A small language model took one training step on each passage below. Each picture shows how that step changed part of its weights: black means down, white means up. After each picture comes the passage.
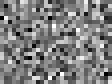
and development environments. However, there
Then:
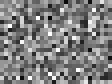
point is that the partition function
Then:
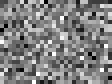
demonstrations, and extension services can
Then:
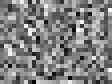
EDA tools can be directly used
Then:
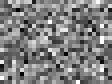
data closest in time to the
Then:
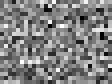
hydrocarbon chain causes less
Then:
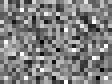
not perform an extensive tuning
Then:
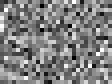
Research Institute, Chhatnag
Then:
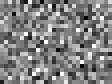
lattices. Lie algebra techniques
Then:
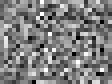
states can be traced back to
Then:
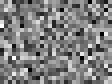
section. In brief, several
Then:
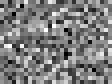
Chinchilla National
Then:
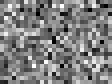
The study duration was approximately 1
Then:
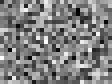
great interest in the knowledge of their
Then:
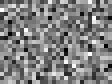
the OHOS Community Fund
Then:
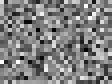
an optimal quantization at relays
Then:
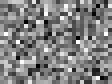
The control system is used for
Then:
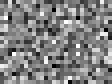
hypo caloric
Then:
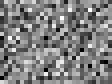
many countries where the medical care task
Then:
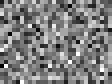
various digital platforms and the volume
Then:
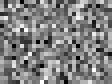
= F(\zeta)$$ By using
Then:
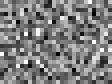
Source: Authors' calculations
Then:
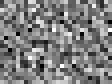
a linear time axis. The vertical
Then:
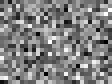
affect economic life, such as decreasing
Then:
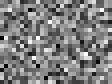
some who do it to benefit from
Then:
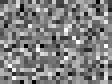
be re-energized by
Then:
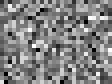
extracted knowledge. [29]
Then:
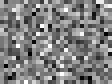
– listening and responding;
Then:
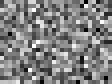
a small amplitude. The difference in
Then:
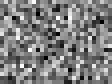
Sokoto Ibadan
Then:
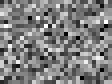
impact analysis (EIA), which
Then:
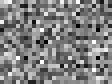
Recently, the $C =
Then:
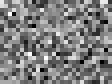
our daily lives co
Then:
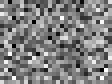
first event to influence Adventist
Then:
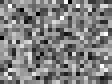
shaft. (a)
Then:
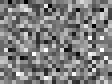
which both triggers and
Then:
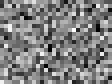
parametric mixture distributions, and a
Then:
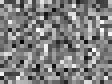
extraction are as follows: Mass
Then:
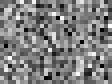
and conical roofs
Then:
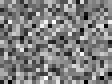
Analysis: From the above table,
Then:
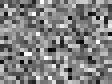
light quark masses by about a factor
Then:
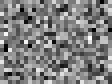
moderate to significant risk of bias.
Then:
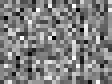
Therefore, there is a pressing
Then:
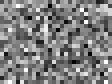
feature of the topological Kondo
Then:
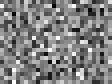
.M .tb can
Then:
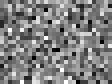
been pointed out that the radial
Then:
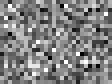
ratio. Structural components such as
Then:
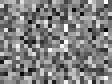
is also different (Kak
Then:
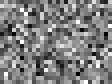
suggest practical applications for your results,
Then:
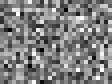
parameters will not be the same;
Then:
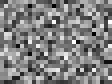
generated radial distribution of velocity integrated
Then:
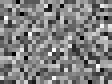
of propagation, ${\bf k}$
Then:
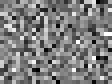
limit of this background is obtained by
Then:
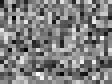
the horizon reentry. This
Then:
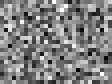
normalization and maximum energy. This
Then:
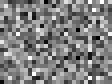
outcome. Material and Methods A
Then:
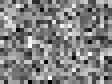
coefficient (MCC), were used
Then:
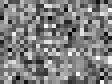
of service such as quality,
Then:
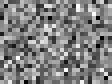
of the students are told they
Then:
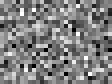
output. DEA assigns an
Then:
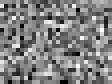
living in high walkable environments
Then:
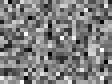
designed so that students can actively
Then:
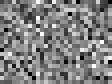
consider the broadband signal. The
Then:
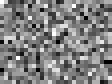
maximum input of incident radiation.
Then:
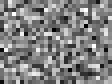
an Ag/AgCl reference
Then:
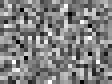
written by Stern, has a
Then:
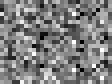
not economically feasible when using
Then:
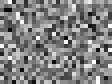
this subsection, for a fixed
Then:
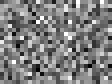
5 arcsec from a
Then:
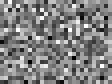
occurs $n_\varepsilon \in
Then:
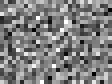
associated with the presence of a
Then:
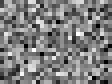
a principle value integral or estimated from
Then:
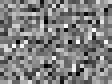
qu_{\infty}k -
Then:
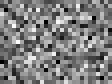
it always had. Enclosing
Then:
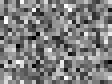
5 V at a frequency of 20
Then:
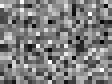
unital, i.e.
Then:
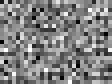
results show good agreements with those
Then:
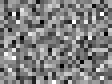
induced function f^* is defined as
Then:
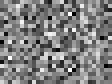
corresponds to a critical temperature of approximately
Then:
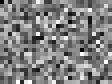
identify the differences between these groups by
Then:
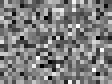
harmonization styles --or
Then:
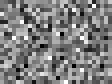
proportional to the number of times the
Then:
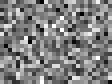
evolved in a generalized mass model
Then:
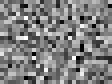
turn be used to certify
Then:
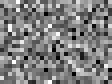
is not conserved, bringing us
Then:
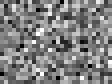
with nanotechnology became
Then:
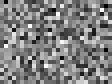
(23%) of participants were in
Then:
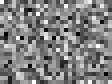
live and should keep an
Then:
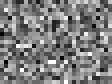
section, at the lowest order of
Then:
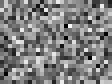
we have detected desorbed
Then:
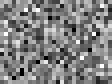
in the standard mode wherein individual
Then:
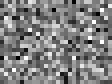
Bohr Magneton
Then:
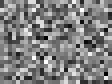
a right to expression, in which
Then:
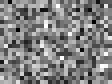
signal, retained from the previous
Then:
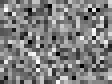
mechanism When mixtures of MG
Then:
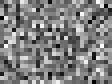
(red areas and lines) and
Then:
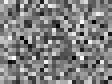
specifications, respectively. We demonstrated
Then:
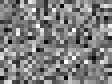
of the verbal nouns
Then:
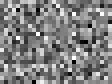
$L_*$. Because the
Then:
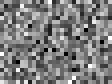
the economy. Conclusion:-
